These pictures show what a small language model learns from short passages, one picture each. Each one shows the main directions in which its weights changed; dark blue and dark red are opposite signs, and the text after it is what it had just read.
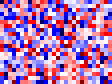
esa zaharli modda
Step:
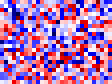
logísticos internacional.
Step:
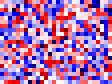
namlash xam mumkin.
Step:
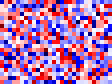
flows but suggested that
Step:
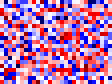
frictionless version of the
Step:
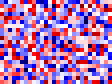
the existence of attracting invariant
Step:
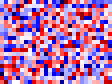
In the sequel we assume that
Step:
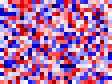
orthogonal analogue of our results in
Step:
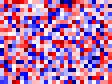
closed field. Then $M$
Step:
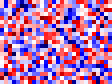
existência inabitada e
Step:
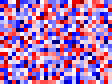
particularmente, nas redes,
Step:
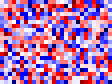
Gilbert M.J.,
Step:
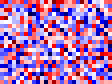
we used throughout
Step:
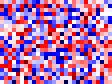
розкрити правову
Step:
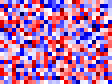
harakatlarini sodir
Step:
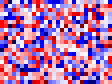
maqsadli mehnat
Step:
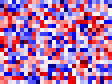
діяльності, визначення рівня
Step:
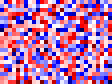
hayoti, muallaqat
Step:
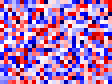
this work, we apply one
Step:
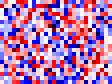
прекращена, так
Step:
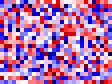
parte de la terrible
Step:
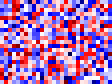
se encontraran con otro
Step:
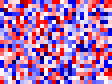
a general thermodynamic
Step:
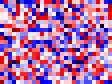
\] It follows immediately from Theorems
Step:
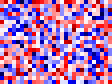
has order $9$. Thus,
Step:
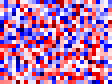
remind that to the
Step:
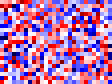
spectrum. The concept
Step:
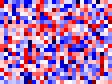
this work is to create a
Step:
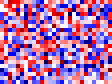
Celso. **Teoria
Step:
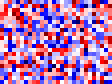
bora olishi bilan ham
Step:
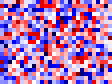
transfobia constituem
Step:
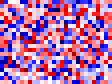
Ҳаёт ва
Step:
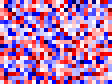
we show that the divisors
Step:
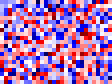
de analisar de forma
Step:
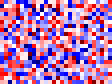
existe a exclusão da
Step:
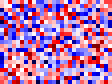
in contradiction to the assumption that
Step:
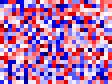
view these classes as good properties that
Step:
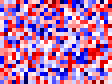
Türk romanları da
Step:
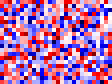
between the introduced geometry and the global
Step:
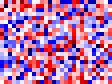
namely fractional Laplacian, which
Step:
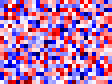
bajaradigan va
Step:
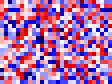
w omawianej
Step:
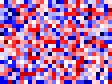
maktab ta’limi”
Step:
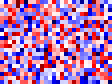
uning huquq va
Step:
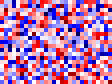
ва ақидапараст
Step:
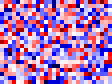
with interfacial slip and
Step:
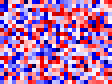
uchun ajratiladigan
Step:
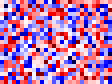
de informática e nos
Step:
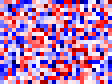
\draw [fill=black]
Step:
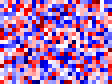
pricing policy could
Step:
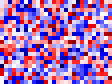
under the twisted structure induced by
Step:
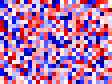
autre) à différentes
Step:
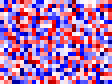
random $d$-regular directed
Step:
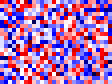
weak equivalence) if all simplicial maps
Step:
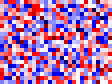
This problem was also first considered in
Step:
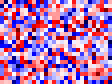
estudo, destaca-se uma
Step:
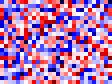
5. Kazakov
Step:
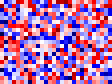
to'g'ri aks
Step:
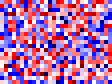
de empleo y formación
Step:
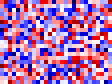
traktori 1,4 tortish
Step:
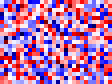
образом называем
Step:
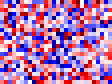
a binarization which consists
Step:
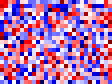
allows STORM to perform
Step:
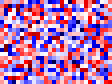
Arduino. Esta basada
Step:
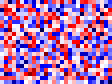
\varphi _{1}\rVert
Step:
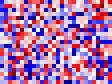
is one of the most serious
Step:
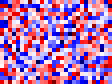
sifatida 3-4 yillik
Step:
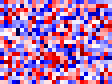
numa forma de determinismo dos
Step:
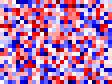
en los ejemplares
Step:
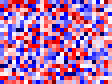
Note that {\it all} the
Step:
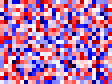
método OPTICS
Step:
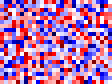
same computation as in it with the
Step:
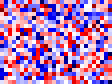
frustrări care
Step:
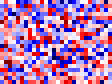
tergovni olib
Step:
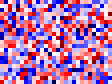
who break all the
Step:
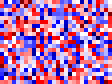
in the set (in particular,
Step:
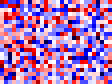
are represented in the following
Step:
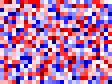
networks, the effective
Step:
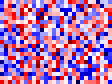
slope of $w$
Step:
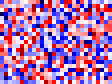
ANÁLISIS EN
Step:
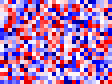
qila olmaydi.
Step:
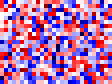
processuais passam a ser
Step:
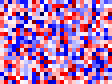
scalars. Similarly,
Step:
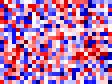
corrigées pour tenir
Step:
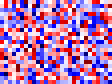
асослари, қайта
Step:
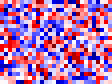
de $P ^\dag $
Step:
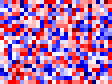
communicate with one another via
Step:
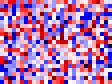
approach to accounting.
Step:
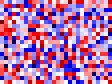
membahas tentang
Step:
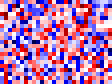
approximation procedure is discussed in detail
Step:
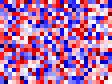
can be worsened because
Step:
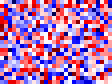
past darajada berilgan
